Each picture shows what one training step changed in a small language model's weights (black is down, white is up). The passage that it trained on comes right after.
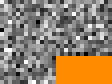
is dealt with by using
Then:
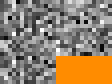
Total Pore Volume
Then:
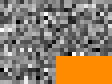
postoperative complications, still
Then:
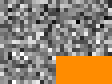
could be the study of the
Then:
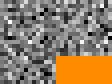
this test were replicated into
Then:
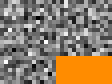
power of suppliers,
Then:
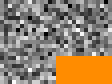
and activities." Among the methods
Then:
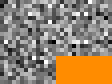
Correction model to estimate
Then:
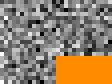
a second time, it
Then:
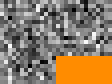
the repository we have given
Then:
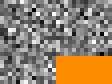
NAMs—new approach
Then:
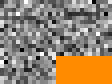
Abstract. *The study
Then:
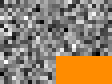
projects, councils,
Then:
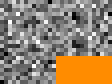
for $1 \leq
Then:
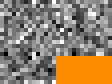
[1]), which will
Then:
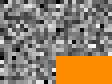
precision, and superior dynamic behavior
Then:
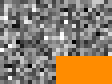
have been attributed to drug
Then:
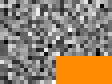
Investigation, data
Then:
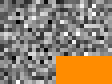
The ineffective implementation of
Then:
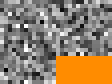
36 genera, and
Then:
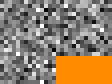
of failed programs was due
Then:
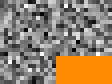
or widespread networks of
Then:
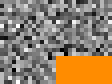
genes found to be in
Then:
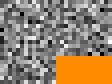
of the most serious problems of
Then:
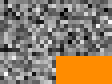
analysis and MPA can estimate
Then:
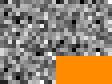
modelling and spatial statistics.
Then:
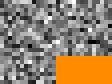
and sufferings of
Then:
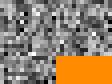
organization. IID2.
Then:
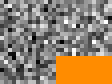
is to avoid the files from
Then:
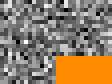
a beneficial approach to be applied
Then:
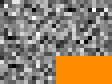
the viewer, the ability
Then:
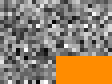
people on agricultural topics or
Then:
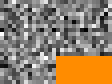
species has expanded its range
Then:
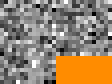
embedded into ROI using
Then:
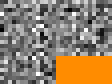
segmentation result and a better
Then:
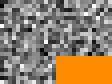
the concentration required to inhibit
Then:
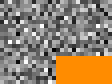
engagement and learning outcomes. Research
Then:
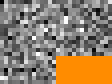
made attempts to achieve higher
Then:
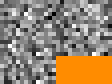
Academy of
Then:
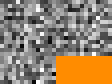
origin and the daily diet of
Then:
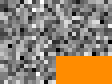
Organizations (WHO)
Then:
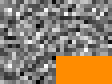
the fracture. The
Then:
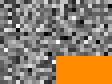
differentiates between undergraduate
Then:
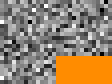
2018 in Lahore General
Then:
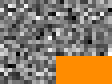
restart route discovery
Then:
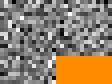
cosmetic role had
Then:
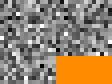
it with the modern technology to
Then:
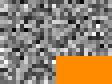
designed and numerically simulated using
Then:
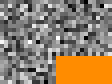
second child can be generated the
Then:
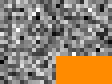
to concentration difference and thus the
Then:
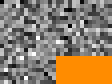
almost like a deserted
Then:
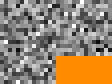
variable in obesity research. It
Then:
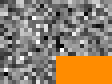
at least a little understanding:
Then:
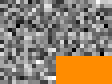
establishes the food safety control
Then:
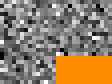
probes seeing only small
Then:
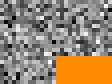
guarantees of digital privacy
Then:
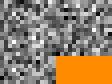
the PHENIX
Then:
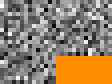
cores are increasingly used in
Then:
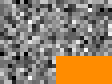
OSCE primarily as a
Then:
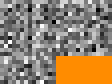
report is the result of an
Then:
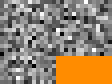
and Award Outputs
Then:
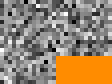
various organic compounds. Recently
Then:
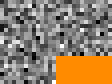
SEM Standard Error of
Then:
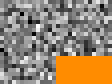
One of the reasons for the
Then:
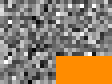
(7) respectively, it
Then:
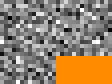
exploited on large scale in
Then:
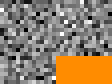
high operating temperatures, respectively.
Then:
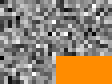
the number of active cores
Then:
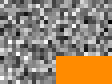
theory. The basis of academic
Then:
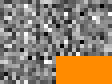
- Strongly support
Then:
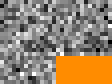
to past practices simply because it
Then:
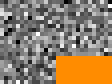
eventually be made publicly
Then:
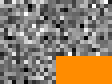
this number is fixed at 4
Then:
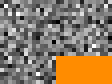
condition for anode.
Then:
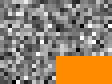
percent. The supply of improved
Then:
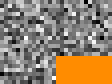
for the initial deformation analysis
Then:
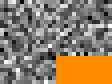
Press 2009, which was
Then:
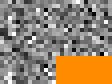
measured strength by the authors
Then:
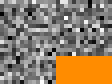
practically not regulated:
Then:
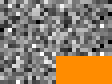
data was entered in
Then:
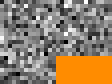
Normal liver vs
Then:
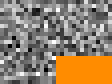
de hábitats
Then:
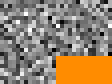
Albert Mission
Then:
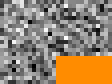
and adheres to data
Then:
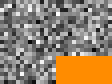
generated at the center of the
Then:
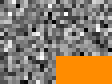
improve teaching methods. Teaching
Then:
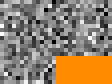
at its early period were
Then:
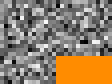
about service at the port of
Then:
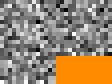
at the time of its
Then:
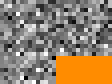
provided with a source and description
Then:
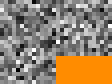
reality, as this age group
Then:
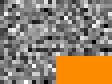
important in many vital activities of
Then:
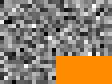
the pharmacists practised
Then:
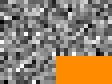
[7+ Sigma
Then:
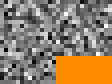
name, and dosage
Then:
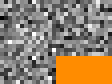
infrastructure, a set of digital
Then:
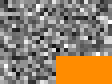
the pandemic and continuous training and
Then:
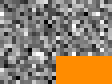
probably involved in the export
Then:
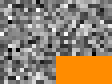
perceptions - system perceived as
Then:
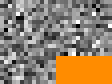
Topa, G.,
